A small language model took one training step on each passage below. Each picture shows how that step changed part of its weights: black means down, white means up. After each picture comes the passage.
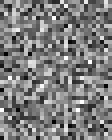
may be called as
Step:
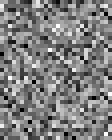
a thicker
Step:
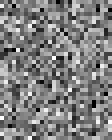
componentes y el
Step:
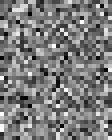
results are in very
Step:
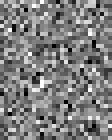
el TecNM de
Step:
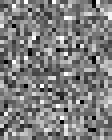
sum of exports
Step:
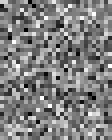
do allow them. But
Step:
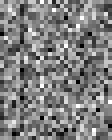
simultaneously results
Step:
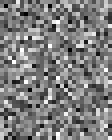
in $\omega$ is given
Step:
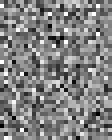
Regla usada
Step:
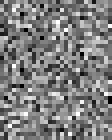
for adjustable
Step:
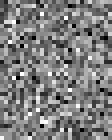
We shall use below
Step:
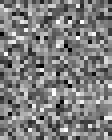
their interaction grows
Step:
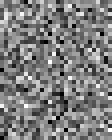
fresh impetus
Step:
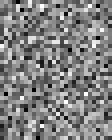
y colectivamente
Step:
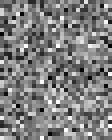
the background
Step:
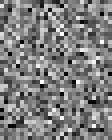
can stimulate
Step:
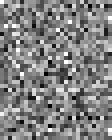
and Analytical
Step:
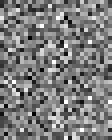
be used as ground
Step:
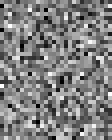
contracted risk
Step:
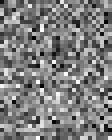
данной задачи
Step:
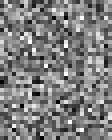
had more than four
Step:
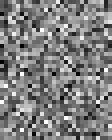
balance and function of
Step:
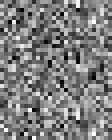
as she travels
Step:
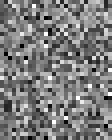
During this stage,
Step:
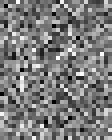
$\eta$ is the
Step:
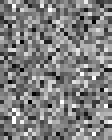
thermal stability of
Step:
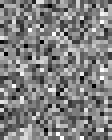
\dot \varphi
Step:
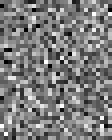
user-level case
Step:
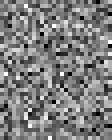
pela Universidade
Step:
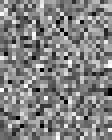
Cada algoritmo
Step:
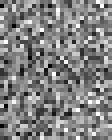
process of collecting data
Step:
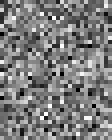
This transition into
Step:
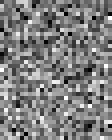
labelled by a
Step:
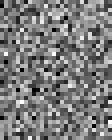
one gets, following
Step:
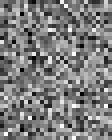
the same participants
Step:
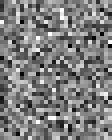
regular face detection
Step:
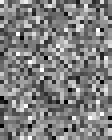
driven applications
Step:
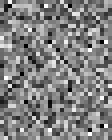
University library
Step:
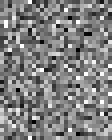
tree leaves.
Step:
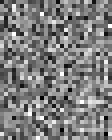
to the most negative one
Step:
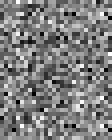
of hydration energy
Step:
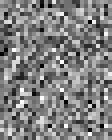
library for
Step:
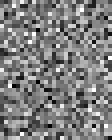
SD, year)
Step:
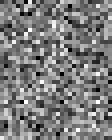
detector (set at
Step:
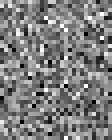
aux espèces
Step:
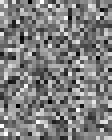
contribution F.Z.
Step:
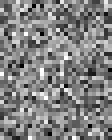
was required to fill
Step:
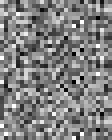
Aliona V.
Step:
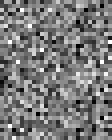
relationship between
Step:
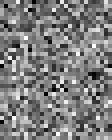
$f$ we now
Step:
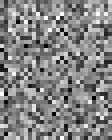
Na era da
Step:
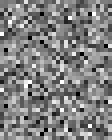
mutu dan
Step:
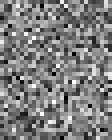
has a physical
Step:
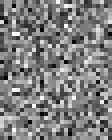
and angle-based
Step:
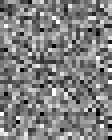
herself the
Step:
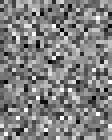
Les proportions
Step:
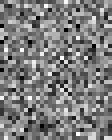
especially in
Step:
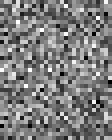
of this 1932 result
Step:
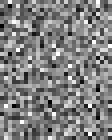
de los Estados y
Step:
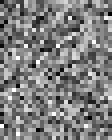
quadratic function.
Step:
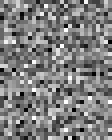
are calculated in order
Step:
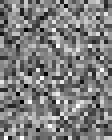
target that represents
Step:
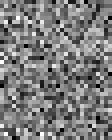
Moreover, since
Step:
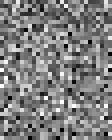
of the building,
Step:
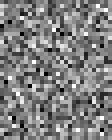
B1. Here,
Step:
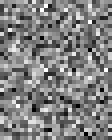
de expressão como
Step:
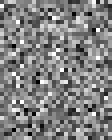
para el consumo
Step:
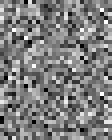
a certain level of
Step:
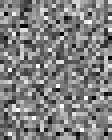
A.~Pound and
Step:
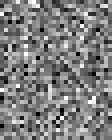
Rank) was
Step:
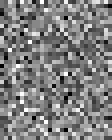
110 techniques
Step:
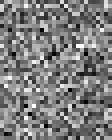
identified within the
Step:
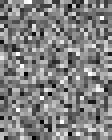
own experiences
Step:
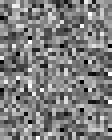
is documented that
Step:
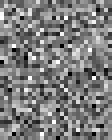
sufficient [2].
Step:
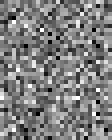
\textbf{d} The
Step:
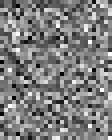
of worship in
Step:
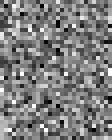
for symmetric rotor
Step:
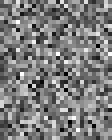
of AESO resin
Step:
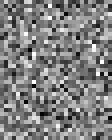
Sobir esa
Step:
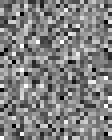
the electric field
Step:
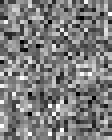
any other field of the
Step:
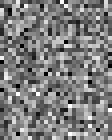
with short-range
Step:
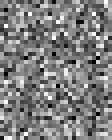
$\Gamma^i =
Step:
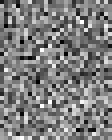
reach energies up to
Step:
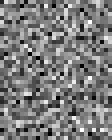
boundary conditions and
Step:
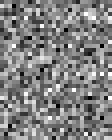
edificação deve ser
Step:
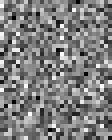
determinante a
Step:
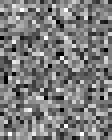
authors wish to
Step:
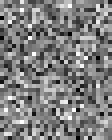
concerns were
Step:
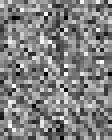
masalalar matnli
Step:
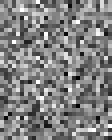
occupies the main
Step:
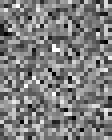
problems and making
